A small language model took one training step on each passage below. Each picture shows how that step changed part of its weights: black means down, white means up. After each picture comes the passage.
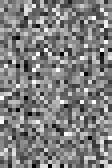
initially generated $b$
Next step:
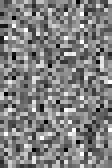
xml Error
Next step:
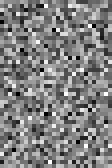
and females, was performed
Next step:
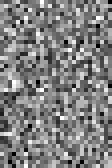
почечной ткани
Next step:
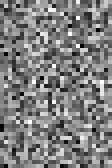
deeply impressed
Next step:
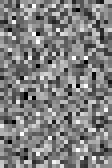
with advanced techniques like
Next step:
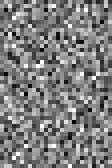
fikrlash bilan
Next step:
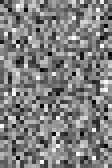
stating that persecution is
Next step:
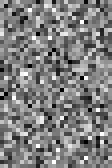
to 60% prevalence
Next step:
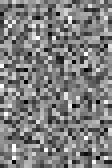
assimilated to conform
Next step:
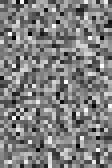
coupling. For this case the
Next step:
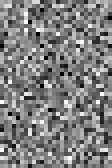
tayanchi //
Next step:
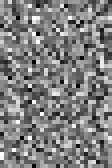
with the input voltages.
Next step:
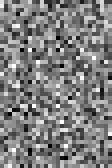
amplitude is as shown in
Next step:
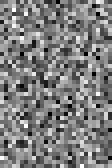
different starting points, the
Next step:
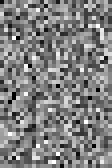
про те, що
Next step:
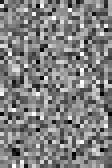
va yallig'lanish
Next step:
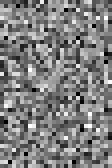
en el estudio y la
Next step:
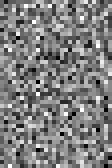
experienced spontaneous
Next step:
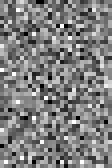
Production Protocol for
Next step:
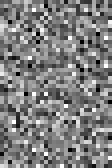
disasters underscore
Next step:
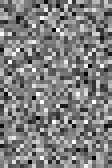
is. In both of their
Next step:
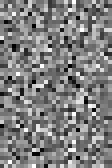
xususiyatlari va
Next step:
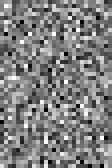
this study. Outcomes
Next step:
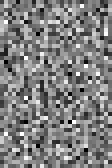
ileostomy patients when
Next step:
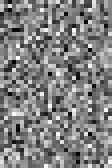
\in \mathbb{Q}$,
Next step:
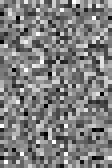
Roger,s F.
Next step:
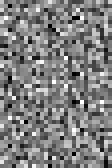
a descoberta da
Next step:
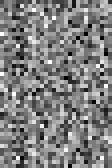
doutorado e de
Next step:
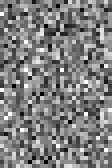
Miller, J.
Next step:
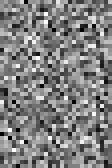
are controlled in a
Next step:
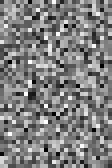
manifold. This correspondence
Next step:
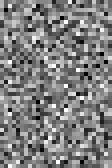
see that the test subjects
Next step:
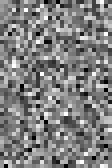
dalam PSAK 72
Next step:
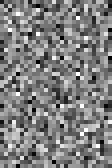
thyroid cases.
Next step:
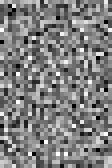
търсене на
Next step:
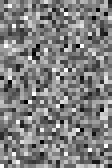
techniques used (iodometric
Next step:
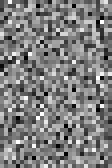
where $\mgal$ is
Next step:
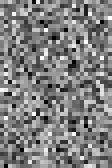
$ GHz), ten
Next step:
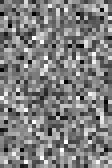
Ona tili orqali
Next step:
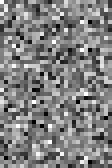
hydrodynamic diameter
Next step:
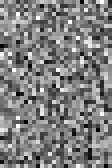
contextos con conductas
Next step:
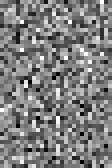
свідомості, де
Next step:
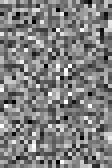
to derive errors on the
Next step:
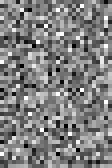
de politique qu'ils
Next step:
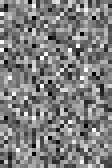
patchy particles,
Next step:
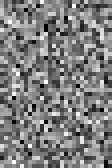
dos objetos, por
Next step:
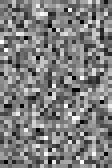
and 220~meV for
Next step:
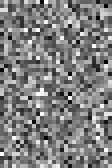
nucleotides or the
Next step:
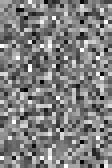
fundamental component remains for
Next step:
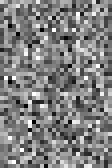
Antoniego Wagi
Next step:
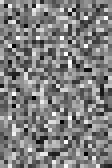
quantising KS fields
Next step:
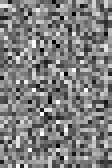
a heterogeneous network
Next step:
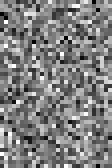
*developing appropriate
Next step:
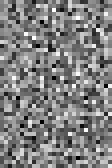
Art. 8º
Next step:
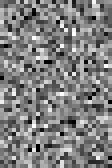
an HST NICMOS
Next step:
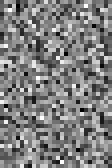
e}$ at the same energy.
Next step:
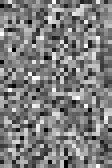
= 0$ for every agent
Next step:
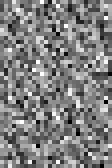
of *OL* did
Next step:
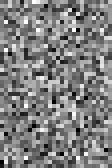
Si NWs.
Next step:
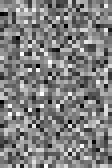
mathematics are presented.
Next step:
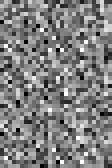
field equation has a deep
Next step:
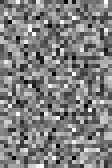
processes, producing EM
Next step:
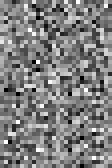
method seems valid for use with
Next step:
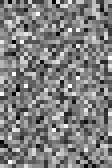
and they also tend to
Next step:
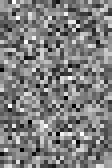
The result reveals that
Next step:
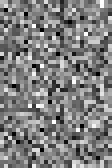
baja o media
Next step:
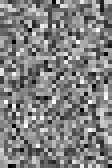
for infants and young
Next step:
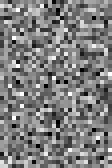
in 3D coordinates,
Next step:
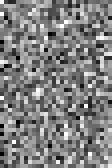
$4f$ electrons using
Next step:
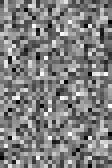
translating a visualization
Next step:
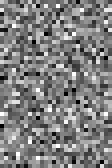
about Middle East
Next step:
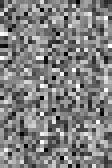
a largura de 11 metros
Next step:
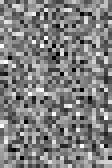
a refeições de alta
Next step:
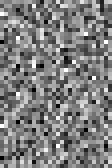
that students who do not use social
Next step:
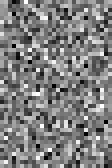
o atendimento, bem
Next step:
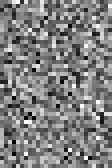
log systems, call centers and
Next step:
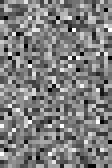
fit. Finally, to
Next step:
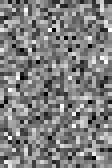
the authors' future
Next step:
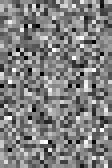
far from universal. This
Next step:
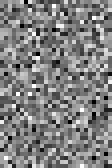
used in the Fourier transform
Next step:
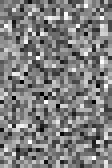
included exploration of research and
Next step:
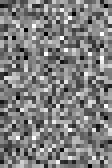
the current energy stored
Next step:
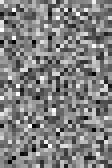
habits, changing human
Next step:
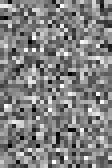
a good cooling effect,
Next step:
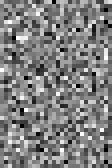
of teaching material, but also
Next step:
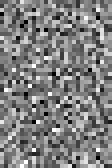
signs and symptoms
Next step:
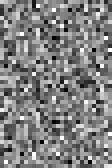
факт. Но
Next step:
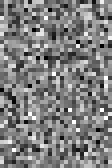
financial leverage negatively
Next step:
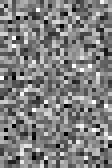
red, similar residues in
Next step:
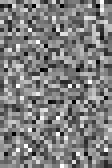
and $\mathbf{Y}$ can
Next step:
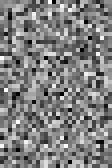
saúde. **Revista
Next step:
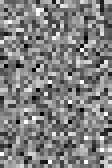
of 35 families,
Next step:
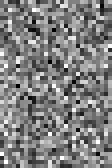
territory was directly
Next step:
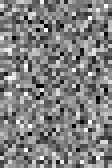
the provenance of their
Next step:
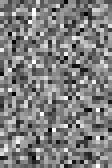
primer reconocimiento de
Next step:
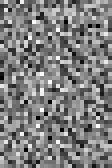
lidamos com um
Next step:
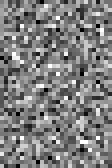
each local model to the local
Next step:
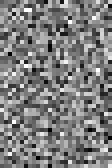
को गलत
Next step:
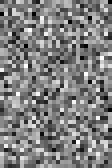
the Japan Society
